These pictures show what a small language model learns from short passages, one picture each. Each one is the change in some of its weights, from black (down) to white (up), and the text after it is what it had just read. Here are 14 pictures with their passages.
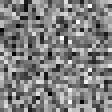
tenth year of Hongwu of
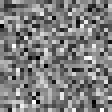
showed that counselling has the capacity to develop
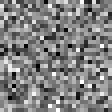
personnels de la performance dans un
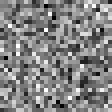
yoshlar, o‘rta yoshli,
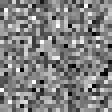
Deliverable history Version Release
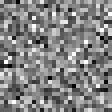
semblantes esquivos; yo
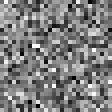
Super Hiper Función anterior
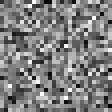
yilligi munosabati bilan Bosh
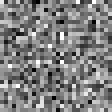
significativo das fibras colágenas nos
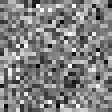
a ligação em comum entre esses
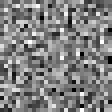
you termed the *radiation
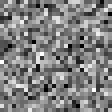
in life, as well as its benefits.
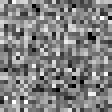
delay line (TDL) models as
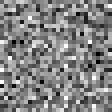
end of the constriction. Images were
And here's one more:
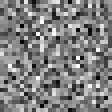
valeurs demandées une par
